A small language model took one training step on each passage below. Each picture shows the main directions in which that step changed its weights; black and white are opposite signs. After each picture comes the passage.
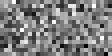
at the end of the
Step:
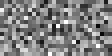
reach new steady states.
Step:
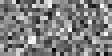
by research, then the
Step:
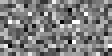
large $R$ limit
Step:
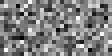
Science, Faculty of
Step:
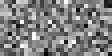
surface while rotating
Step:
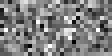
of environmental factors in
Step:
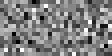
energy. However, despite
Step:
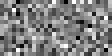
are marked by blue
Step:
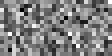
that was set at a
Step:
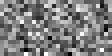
16 using HST and
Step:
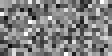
thrive well in
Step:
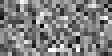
of competence and
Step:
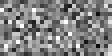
The initial attitude corresponds
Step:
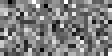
approaches. A growing body
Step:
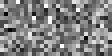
of microscopic models for
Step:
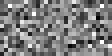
a nanoparticle. Using
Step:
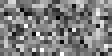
of the experimental procedure followed
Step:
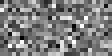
using first-order
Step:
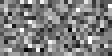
by FIB
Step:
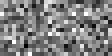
critical phase in reducing economic
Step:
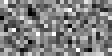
first the input image is
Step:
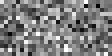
the volume of their
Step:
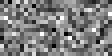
your wastewater association
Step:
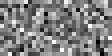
violent and leads to
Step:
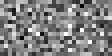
medium range of Organic
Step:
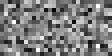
preventing cellular damage
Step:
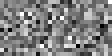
networks have been instrumented
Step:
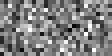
and ZG1 in
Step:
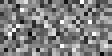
and guidelines for choosing
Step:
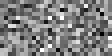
1), hits induced
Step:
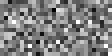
and line strengths
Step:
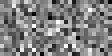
which turns out to
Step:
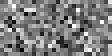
which depends on α
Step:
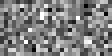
interface the diffracted
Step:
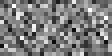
may be paralyzed
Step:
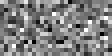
A Systematic Review and
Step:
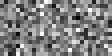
by exponential asymptotic behavior,
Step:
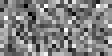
paranaense* em
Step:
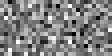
discussed have evaluated their techniques
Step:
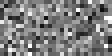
dimension of the lives
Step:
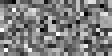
report the results in the
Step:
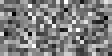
physical trajectories on
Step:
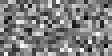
or experience, helps to
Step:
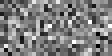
energy consumption while maintaining the
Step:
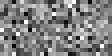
fragmentation becomes severe and
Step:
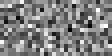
and Eastern
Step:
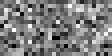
a comprehensive overview of
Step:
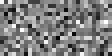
model Table 2.
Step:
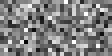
patient comfort.
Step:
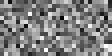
are in reasonable agreement with
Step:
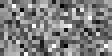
vanishes on each
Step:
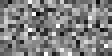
from Comillas,
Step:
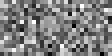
parental control and keep
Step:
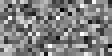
that the samples of
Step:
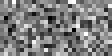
I could not find out
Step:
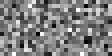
by the variations of average
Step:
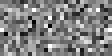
Philippines and
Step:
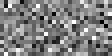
girls marry
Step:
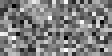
are used to regulate
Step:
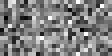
hybrid (vertex,
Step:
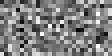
a perspective that local state
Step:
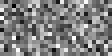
analysis showed the late
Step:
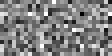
liquid holdups and
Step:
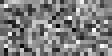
in der Ostsee
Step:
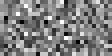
do they pose?
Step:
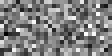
a digital object under formal
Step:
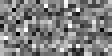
with our optical observations:
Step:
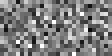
stage. However the
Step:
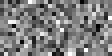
nm gate length
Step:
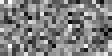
type of sample from
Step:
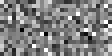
to generate the figures
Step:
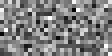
of number of hours in
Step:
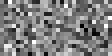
results could not be
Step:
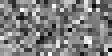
by means of the
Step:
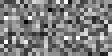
language teaching have been
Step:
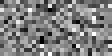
the process that is,
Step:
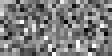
and civil society are
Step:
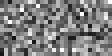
delivers superior
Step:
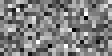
stellar radius of the relevant
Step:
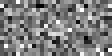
ongoing for the
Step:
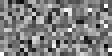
high symmetry parts of the
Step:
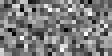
These factors will aid in
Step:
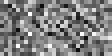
a set of orbits is
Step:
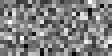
stable homogeneous phase. Here
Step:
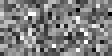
within education, research and
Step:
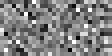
These results carry limitations worth
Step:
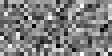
of the Collision
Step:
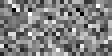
changepoint in
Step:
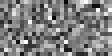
μ Rate of Natural
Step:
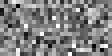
3, we detail the
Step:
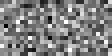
our line sight
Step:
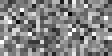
factor can be learned
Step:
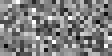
query response times for
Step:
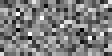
a horizontal line. The
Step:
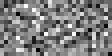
\ee Consider first
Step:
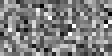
treatment, thermal stability,
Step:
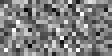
However, once validated
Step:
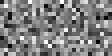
Astrophysics Data System.
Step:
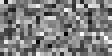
model, it is possible
